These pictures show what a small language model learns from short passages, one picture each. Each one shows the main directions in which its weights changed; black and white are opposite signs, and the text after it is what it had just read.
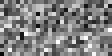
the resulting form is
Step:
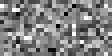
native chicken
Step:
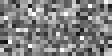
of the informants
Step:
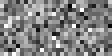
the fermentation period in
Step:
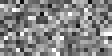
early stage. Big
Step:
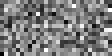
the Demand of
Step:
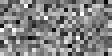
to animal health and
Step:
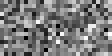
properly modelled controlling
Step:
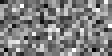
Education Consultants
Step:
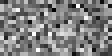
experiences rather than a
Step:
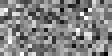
and smoothly
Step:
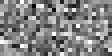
were short stature,
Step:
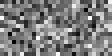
normally distributed. The
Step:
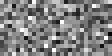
for the system to work
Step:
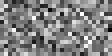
Through its use of
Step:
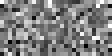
healthy elderly subjects with
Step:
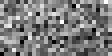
the most stable part of
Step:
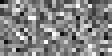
substantially. Figure
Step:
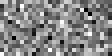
condition related to an
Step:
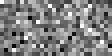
tensions. To overcome
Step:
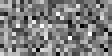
made possible by an
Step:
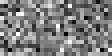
patients % Male
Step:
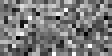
this study were composed of
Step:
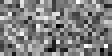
(c): Pure
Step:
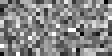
survey was sent to the
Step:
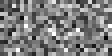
then make appropriate choices
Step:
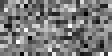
the students to routine
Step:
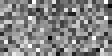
for temperature and field dependence
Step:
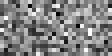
of financing,
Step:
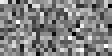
system. So, this
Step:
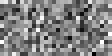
protocols. These include
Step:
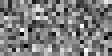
is the world's leading
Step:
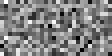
deal with those criteria that
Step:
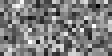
the supremacy
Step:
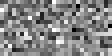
Environmental Aspects and
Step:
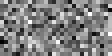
force of economic growth,
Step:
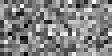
West Java, who
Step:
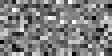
this interest payment will
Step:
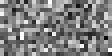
different care approaches.
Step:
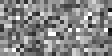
the concept that language in
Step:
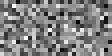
use in the mobile
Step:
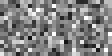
of Indus civilization
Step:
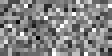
to develop and optimize
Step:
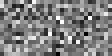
out that there are other
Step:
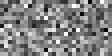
to fight against
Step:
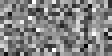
for IoT-based
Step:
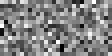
Medical Association journal =
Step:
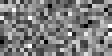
registration but would make
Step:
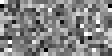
studies, teachers should have
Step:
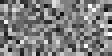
Planning Tool
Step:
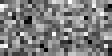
conversion of TiN
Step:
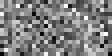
2) to what extent
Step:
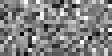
The statistical tools used in
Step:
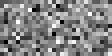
stewards and research
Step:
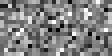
greater complexity of the latter
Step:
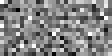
selected reflection papers took in
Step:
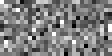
I don't know
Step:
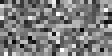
safety of the Lead
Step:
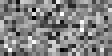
mutations of the
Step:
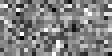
100 mL of sterile
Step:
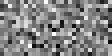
choice between open reduction and
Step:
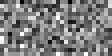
Formal Analysis,
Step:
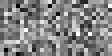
besh oy
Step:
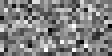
that do provide additional
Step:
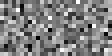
fall behind the optimal
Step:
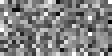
summarise data.
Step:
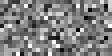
to understand the distribution of
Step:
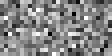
of FACTS
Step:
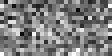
process, in which problems
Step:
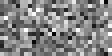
of four seeds placed
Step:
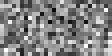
because the number of
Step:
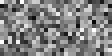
chronic toxicity. The
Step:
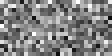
an anchor
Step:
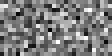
rice farmers consists of different
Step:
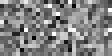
Zurich University of
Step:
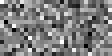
Health Organization WM
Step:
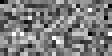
education policies, conduct
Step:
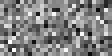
the **speed**
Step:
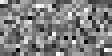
work population. Also
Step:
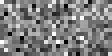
on the quest,
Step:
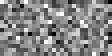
Design Company Competitive
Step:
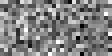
algebra system,
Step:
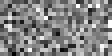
in comparison to the
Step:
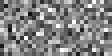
However, the market efficiency
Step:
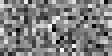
into hundreds or
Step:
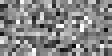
signal, and the
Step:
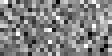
services [4]. Based
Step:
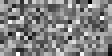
like other indicators political representation
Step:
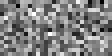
of Trial Interventional
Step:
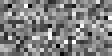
from territorial monitoring
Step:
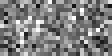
node: Based on minimum
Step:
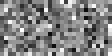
by PKC δ
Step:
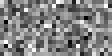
credentials. These
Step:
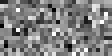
32GB RAM.
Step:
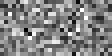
Bus Tracking
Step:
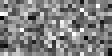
transform the future of medicine
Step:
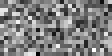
and poverty has become a
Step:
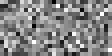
analysis of all plant tissue
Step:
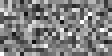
is a process that
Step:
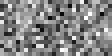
dynamic morphologies that change
